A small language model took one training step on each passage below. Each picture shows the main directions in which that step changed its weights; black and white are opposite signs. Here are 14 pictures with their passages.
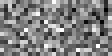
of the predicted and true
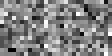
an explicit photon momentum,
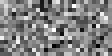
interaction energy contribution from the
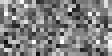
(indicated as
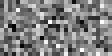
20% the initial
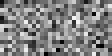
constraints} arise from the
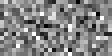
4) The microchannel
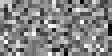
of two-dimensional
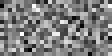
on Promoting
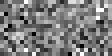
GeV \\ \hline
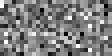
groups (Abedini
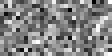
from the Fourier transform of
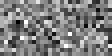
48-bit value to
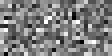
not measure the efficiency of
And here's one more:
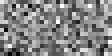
and standardised way,
